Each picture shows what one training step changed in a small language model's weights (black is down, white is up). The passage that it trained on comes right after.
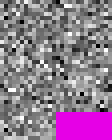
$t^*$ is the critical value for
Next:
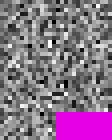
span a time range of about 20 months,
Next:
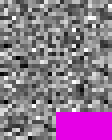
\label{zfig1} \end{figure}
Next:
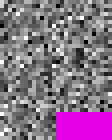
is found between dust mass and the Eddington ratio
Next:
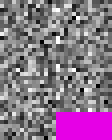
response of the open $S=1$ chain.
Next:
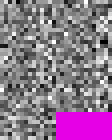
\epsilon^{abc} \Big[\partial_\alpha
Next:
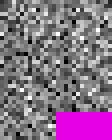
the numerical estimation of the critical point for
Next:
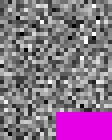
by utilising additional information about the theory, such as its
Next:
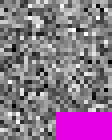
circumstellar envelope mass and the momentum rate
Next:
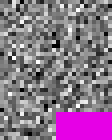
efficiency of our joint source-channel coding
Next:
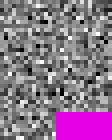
indicated by an alternative scale for the
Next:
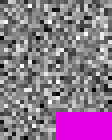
(c) PDC. Panels
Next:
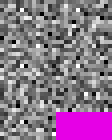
physical processes. For a power law energy distribution, the average
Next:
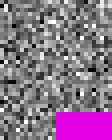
connected acyclic read-once
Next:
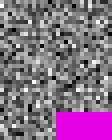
do not necessarily reflect the views of the
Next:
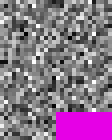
also be seen as the moments of a frequency-dependent
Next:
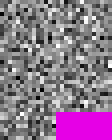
external magnetic field. Finally, formulations of
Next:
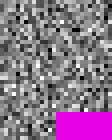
varied preprocessing approaches, with predictions generated by
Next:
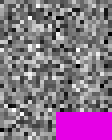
bimodal character. This suggests that the
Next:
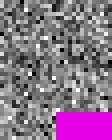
the cosmic infrared background (CIRB)
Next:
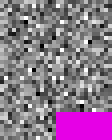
be explained solely due to
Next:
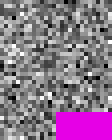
while being completely insensitive to accompanying
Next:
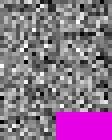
semantics (and, in general, in the
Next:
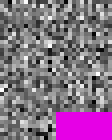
roofline, our architecture remains entirely scalable like
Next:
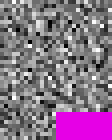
Hall coefficient, respectively. Dividing both
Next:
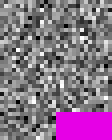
is shorthand notation for the moduli
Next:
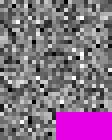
rollouts like Karnataka and
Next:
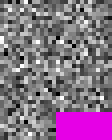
Fig. 11 visualizes the feature maps of the various
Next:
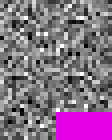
be extracted from the array response.
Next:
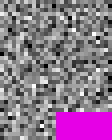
let us also impose the initial conditions $\hat{\vec
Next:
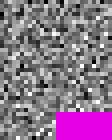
P. Ball, Nature {\textbf 421},
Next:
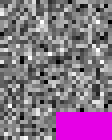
up to statistical fluctuations $\delta b$ of the order
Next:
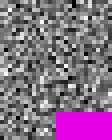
do not reflect the intended operation rules of
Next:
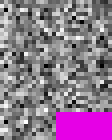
without taking approximate time derivatives from our
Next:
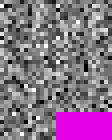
sufficiently finer than the point spread function of
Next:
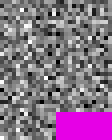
and transitioning to the right branch (black dashed
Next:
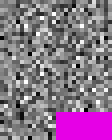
from the flare phase, i.e.,
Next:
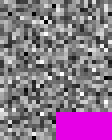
\kag{} magnets have been extensively
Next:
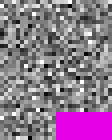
the original metric (\ref{MNsol}), while the
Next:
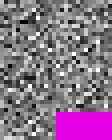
. \end{eqnarray} The following orthogonal
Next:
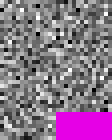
Block), a Sensitivity Estimation and
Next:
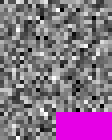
can be modeled by modulated nonlinear quantum
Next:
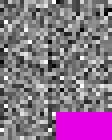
in special cases, including the anharmonic
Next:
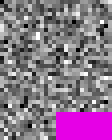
A relation between two energy densities $\rho_{\phi}$
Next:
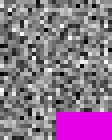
element lies in the top and the bottom element lies
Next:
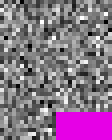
eigenstates of the corresponding static Gaussian
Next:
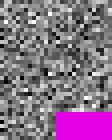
the mere presence of such outflow cavities
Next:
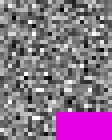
formulated and solved via an alternating optimization
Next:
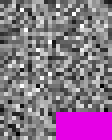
missions, to provide the necessary precision and determine the
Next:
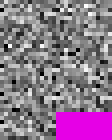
INSERT INTO emp
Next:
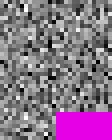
in zero field as a function of the maximum applied field,
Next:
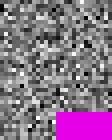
36 AGNs from Turner et al.
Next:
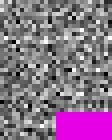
sampling is similar to the random selection of nodes.
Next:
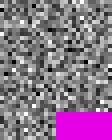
shows the compiler on the left and decompiler
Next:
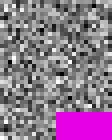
model} \label{2Dphase}
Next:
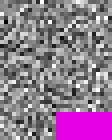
size $N$. To verify this finding, let
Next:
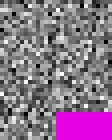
inverted index maintenance because it satisfies the
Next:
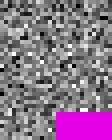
In the first part of this contribution, we reviewed an
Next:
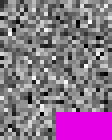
the boundary surface $\Sigma$. The extensive contribution to the
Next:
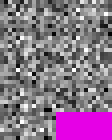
are going to present our numerical data for the specific case
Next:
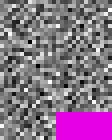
metrics $g$ and $\tilde{g}$
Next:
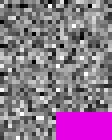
cameras onboard}. Finally
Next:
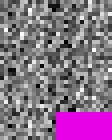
contribute only a very small amount to to
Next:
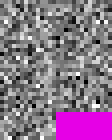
trend which brings them into agreement with experiment
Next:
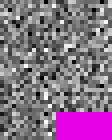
and the U.S. Department of
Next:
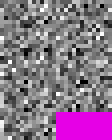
form [\Ref{twomike}]
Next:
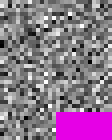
{\it{Proof}}. See Appendix A.
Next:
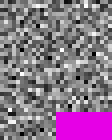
while $t_\perp$ is kept constant
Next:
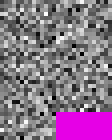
the convergence to optimal solutions numerically by simulating the
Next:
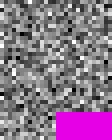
hard to \emph{perform}, the output should be
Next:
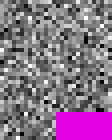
This quantity can be measured at the points of emission and
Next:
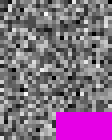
80 out of 120 thousand products to
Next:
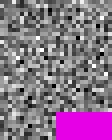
of infinite number of equations. We also point out,
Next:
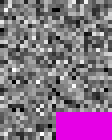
the relative momentum of the two hadrons. This
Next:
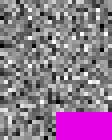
\otimes SU(2)_{R} \otimes
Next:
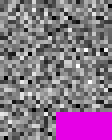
test the stability of the VLBI core position
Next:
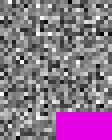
= {astro-ph.GA},
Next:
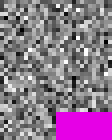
a key requirement for a working IBSC.
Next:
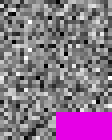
this work, the computational space is still spanned by
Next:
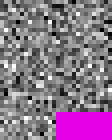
the first and the second GD brackets
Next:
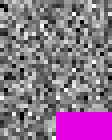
as a function of $\xi$ in the
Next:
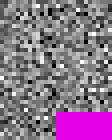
class constraints. In the latter case, it requires the
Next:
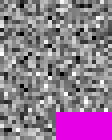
\epsilon$ and pseudo-electric
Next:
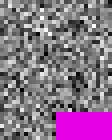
trees in a beech forest
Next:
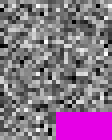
that spontaneous emission plays no role. The
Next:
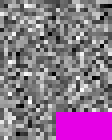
50$ GeV of transverse momentum this good performance could be
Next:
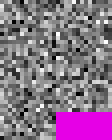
we are interested in the probability measures associated to
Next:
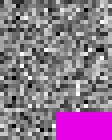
lines); inclusive cross-sections for
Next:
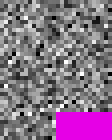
observations of Tycho show a clear asymmetric
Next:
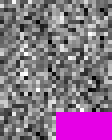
position of the peak of the CBR fluctuation
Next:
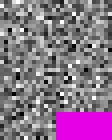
to fix the overall number of particles $N =
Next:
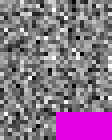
relatively high, which can help investors or
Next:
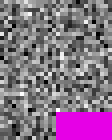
between the farm server, sensors,
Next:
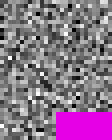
the honeycomb lattice into the dice
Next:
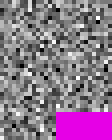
\bibitem{MEI88} Meis
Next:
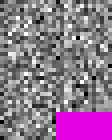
string/Type $IIA$ fivebrane
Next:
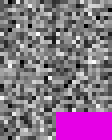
$\sqrt{s} = 8$ TeV with the
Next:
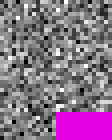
Kaluza-Klein (KK)
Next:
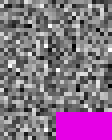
based on a paradigm of search and user
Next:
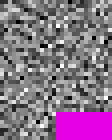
a light gravitino, which was the lightest
